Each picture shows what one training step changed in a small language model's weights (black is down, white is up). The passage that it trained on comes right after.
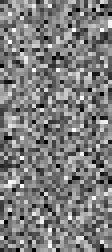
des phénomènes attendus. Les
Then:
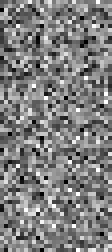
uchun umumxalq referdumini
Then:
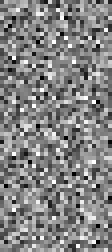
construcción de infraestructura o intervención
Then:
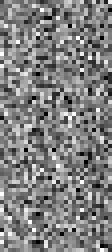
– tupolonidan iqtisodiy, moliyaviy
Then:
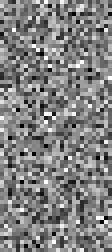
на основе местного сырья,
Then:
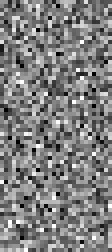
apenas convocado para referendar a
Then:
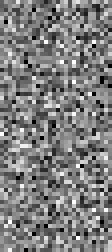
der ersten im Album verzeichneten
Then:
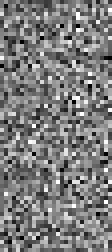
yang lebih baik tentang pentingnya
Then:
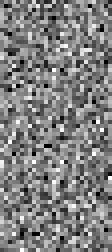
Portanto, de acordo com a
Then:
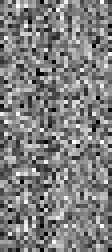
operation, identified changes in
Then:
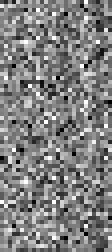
лет. Выделкой деревянных
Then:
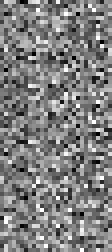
DEVELOPING TASKS OF
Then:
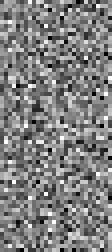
tayyorgarligini baholash mazmuni
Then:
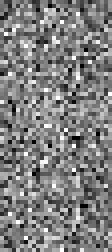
напрямку руху води.
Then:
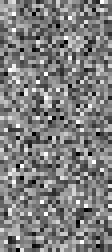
artísticos, y ha sido objeto de
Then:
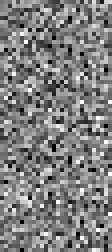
EBS University of Business AND Law
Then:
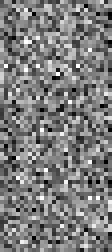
II SDN Ngaliyan 05
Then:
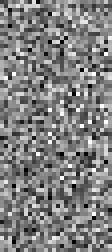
un enfoque observacional, sustentado en la
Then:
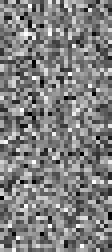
da justiça e a reparação dos danos
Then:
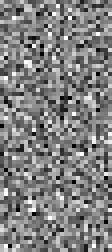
cumple con sus expectativas? 1 2
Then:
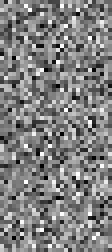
información, el acceso a nuevo conocimiento y
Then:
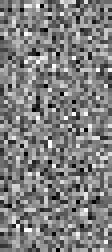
shaharlarda transport muammolarini
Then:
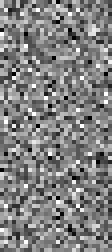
uchun asosan diniy va dunyoviy
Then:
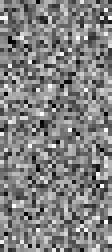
Liste gefährdeter Farn- und
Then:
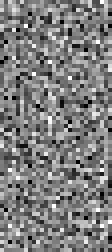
знаний, формированием умений и
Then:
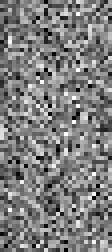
yang berfungsi mengatur seluruh
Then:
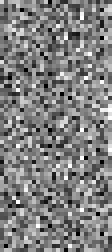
Menggunakan *decision making* atau
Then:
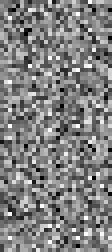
A Síndrome dos Ovários
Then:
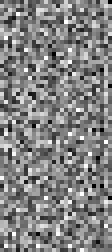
genelindeki yansımalarını
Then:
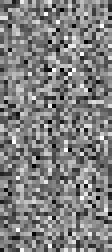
hacerlo, el Estado debe tomarlo
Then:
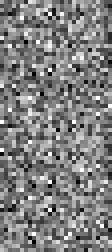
мақсадида сақлаш,
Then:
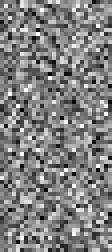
conjunctuur te beheerschen
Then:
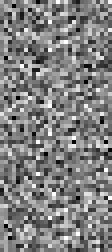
decisão do Dr. Timothy
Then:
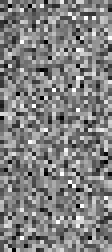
yang tersedia tersebut cenderung formal dan
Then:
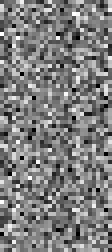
yang meningkat dengan cara menambah
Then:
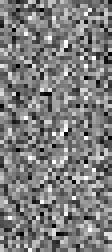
اهمیت سطح افشای
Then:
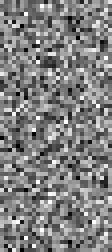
importance of agrotechnics of
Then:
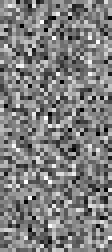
Процессуальное закрепление
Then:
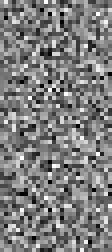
su desarrollo y relevancia, que trata sobre los
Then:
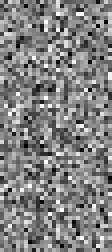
на другом языке следуют традициям
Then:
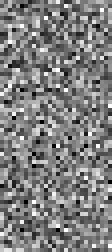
Guerra e que a análise do caso
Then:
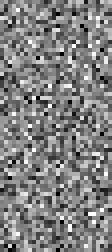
Российский научно-исследовательский
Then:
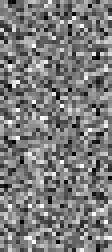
виділених дієслів
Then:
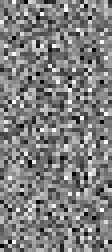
xalq qo'shiqlari vositasida
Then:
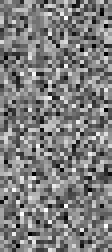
asarlar.* 4-jild.
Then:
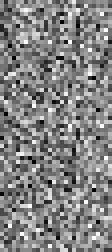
facilitar el acceso a la ciudadanía de
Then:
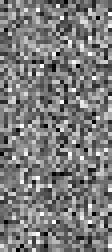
Santa María, Rio Grande do
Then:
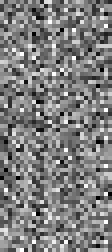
conocidos. 2.1.6. Reglas
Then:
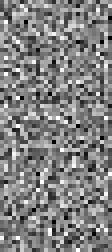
etiw yamasa oǵan qarata
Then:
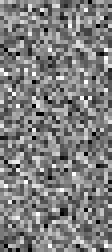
la confiance des clients des produits
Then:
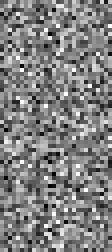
berkas tepat waktu, dengan
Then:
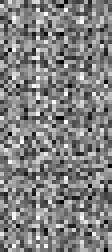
CONTINUING TRAINING OF
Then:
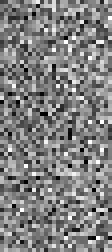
инглиз тилида “to
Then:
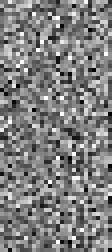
powers such as that of the United
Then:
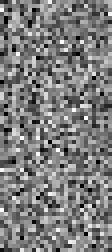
lucha por la defensa de la
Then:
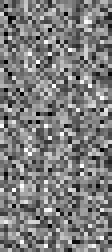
chayon” romanidan berilgan “Chin
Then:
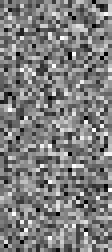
зменшення реального захисту прав
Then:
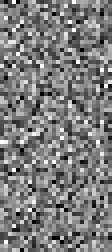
ta atom valentini vodorod
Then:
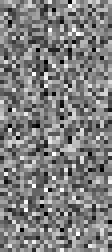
аналізу та включення в широкий науковий
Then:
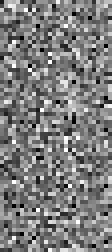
el matrimonio y la familia*,
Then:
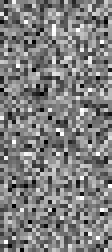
как личность. Всегда ли
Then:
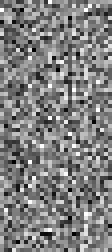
na rozstrzygnięcie, co
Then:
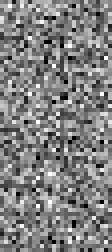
проведённых социологических исследований и данных
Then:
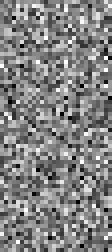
lama dikarenakan adanya
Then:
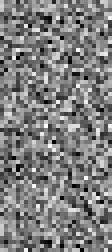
знаний и умозаключений
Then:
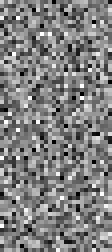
Analysis of the experience of the EU
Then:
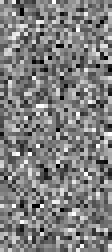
em hospital de referência no Norte do
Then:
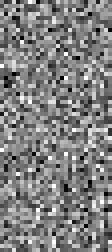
schneideri* (PANZER,
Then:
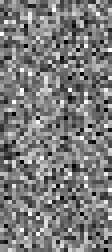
изпълнението ѝ.
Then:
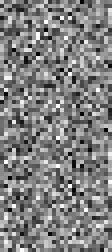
um programa educativo individual baseado em trabalho de
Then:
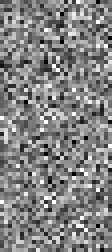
обосновывает необходимость обеспечения того,
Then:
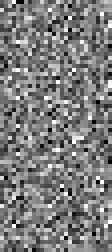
tizim sifatida o‘rganadi. Til insoniyat
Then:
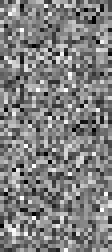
musulmonlarni o'z taqdirini
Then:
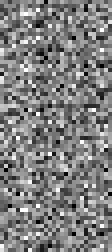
2. Попова В. Н.,
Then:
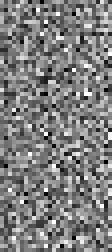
escaneando: 1528 Primer registro
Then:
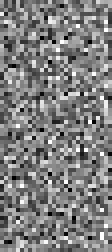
Leurs résultats montrent que les
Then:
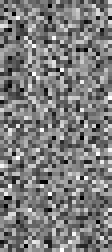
щоб тестовані не розмовляли
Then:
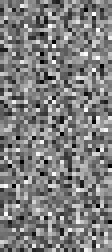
Or how the sociology of science and the
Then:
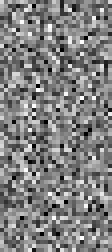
a conocer su funcionamiento, fondos,
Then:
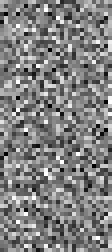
научно-практических семинаров и
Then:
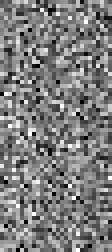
de l'habitus. Ce sont:
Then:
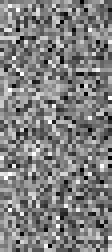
политических, экономических и социальных условий.
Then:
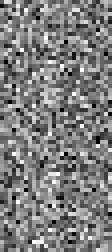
etganligi aniqlangan ayollar soni 4
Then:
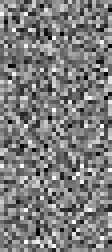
условия в период цветения земляники в
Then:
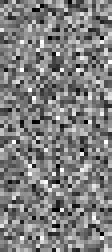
en de goodwill-theorie
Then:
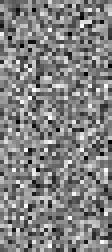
túrde qońsılas
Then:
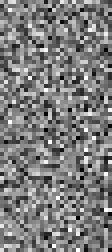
oladi: - o'quvchiga
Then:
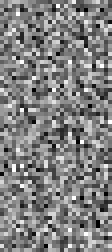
neutro en singular. En plural:
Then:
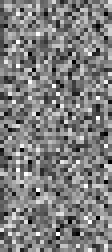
nasabah tidak aktif dan sering tidak ada
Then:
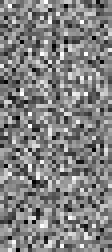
bir şagird sözləri
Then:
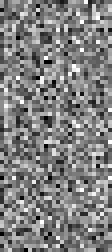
ключевой механизм формирования общественного
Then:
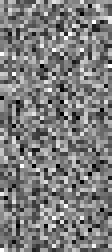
de estudo foi realizada em dois setores:
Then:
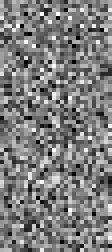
до уровня руководящей
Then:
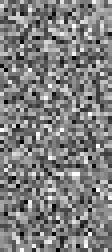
Paulo: Oficina de Texto,
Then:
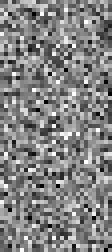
determine the main vectors of
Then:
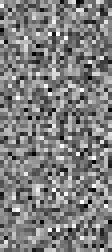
dan lingkungan. B. METODE
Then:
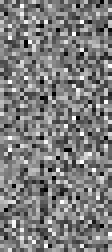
анъанасини давом эттиришлари
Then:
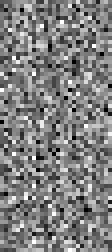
arborées, elle reste en deuxième
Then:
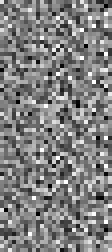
навчатися у власному темпі
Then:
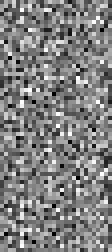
ва давлатнинг ҳар жиҳатдан
